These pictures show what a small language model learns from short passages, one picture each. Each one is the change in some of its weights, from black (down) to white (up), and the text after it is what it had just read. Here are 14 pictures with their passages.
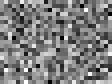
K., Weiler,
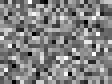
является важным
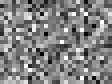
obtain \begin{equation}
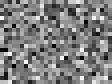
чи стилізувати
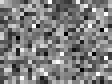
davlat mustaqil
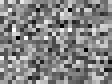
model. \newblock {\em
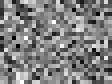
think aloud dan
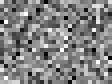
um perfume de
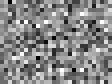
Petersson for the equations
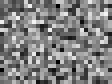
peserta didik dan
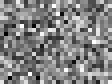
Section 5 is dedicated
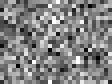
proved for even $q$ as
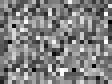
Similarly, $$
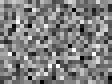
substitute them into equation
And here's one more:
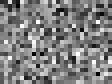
dunyoda turli
